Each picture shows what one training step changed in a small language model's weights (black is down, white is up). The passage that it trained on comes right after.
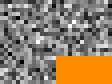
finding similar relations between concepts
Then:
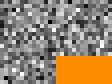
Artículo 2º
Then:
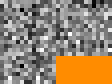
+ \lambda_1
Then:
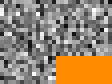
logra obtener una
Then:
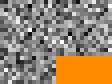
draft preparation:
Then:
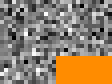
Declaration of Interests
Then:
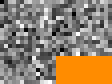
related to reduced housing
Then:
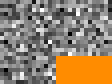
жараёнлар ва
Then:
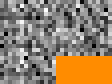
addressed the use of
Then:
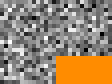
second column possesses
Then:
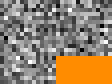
suplicio. Figura
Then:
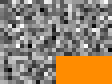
in Oberschlesien
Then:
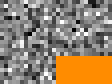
recognition and promote DNA
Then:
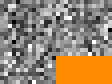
les mécanismes
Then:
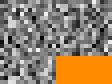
: Стилос,
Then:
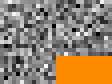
compounds and possible biofilm
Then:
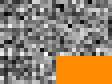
so'm) Viloyat
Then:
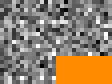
derivadas de su
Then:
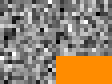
y esta herramienta
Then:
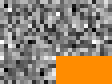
visual pursuit in
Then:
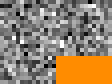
effective training: Federated
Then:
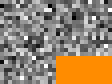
the majority of heavy
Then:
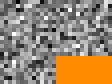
было проведено
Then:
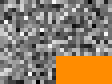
maternal and fetal
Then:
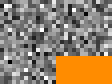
of the Spirit in
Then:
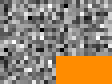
progressive de la version 2
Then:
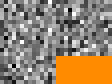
نسبت به
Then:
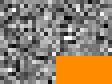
water resources management. He
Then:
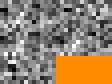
being introduced in education? After
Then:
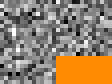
[4]. Under these
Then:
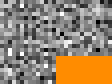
to change) - 5-
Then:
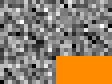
an overall power system mass of
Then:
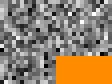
de grignotage.
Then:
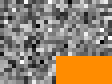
level, there is also a
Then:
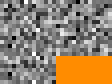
XIX e o
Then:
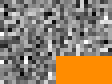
Izcalli, el
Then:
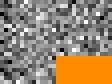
2.8 million adults
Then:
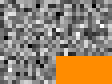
que os colaboradores
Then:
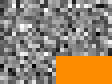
detected and the control group
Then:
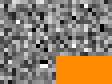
in many aspects [1,
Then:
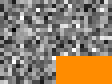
$\mathcal{U}$, there
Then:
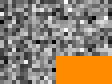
these issues? What do
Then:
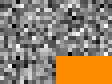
besh baravaridan
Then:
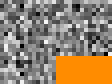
time of contact between the
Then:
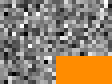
± Standard deviation.
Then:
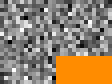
was to assess the significance
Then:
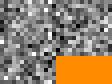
de tercer nivel con
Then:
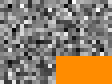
For Ni, it is
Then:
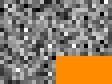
interface anchoring or
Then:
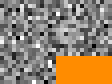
increase the deployment of
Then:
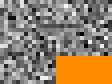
Vietnam signed
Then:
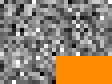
with the messages they are
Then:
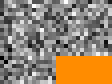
Background subtraction
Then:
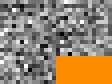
the Vibration Waves
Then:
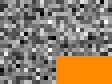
trial test, which
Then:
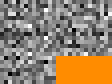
lab hardware and software.
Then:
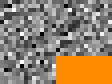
and is exhausted to
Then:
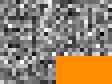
skills and personal growth.
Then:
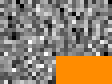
boshqa noqonuniy
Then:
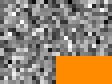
Obras Públicas y
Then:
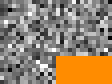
social español es un
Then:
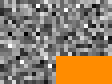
in Belarusians and
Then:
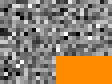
niveaus van de matrix
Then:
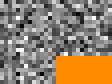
nearby topographic features
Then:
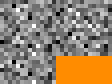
замыкается в
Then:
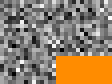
were enrolled.
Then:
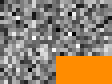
hanya membaca
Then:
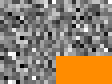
carried out with the following
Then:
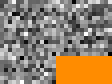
world's population is increasing and
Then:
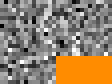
practices. This might be due
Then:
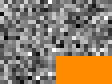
debate, predmet
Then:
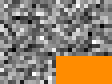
and volunteers to
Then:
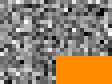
² CTU in
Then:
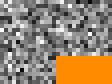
the fast food consumers
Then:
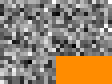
transmission systems with DG
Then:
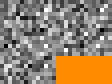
achieve the objective of data collection
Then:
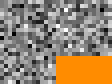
- Wahbī
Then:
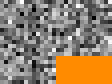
va ish sur'atini
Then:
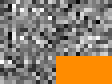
Nesse sentido, o
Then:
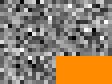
an important success factor of
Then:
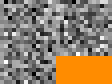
technology and improved teaching techniques.
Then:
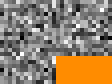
analyzed using the FFT
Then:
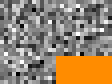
probably due to the presence
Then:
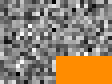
institutional response to the
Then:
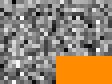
But there are a few
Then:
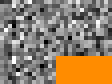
specific roles which a society
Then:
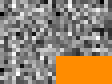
zufrieden mit der
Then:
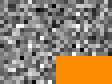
на основе использования
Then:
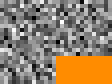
that must be addressed for
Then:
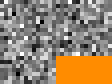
$V(x)$ into
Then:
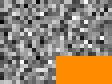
imprecision in decision
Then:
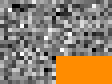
using a cohort
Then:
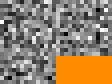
teknolohiya sa
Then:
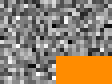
Booth's *The
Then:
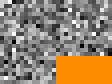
created this distinctive
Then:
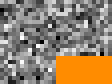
analytics. A mobile
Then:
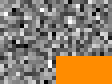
de copii s-ar
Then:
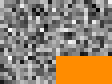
'family' of
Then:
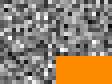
*El análisis de
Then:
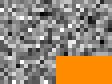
this paper we present a first
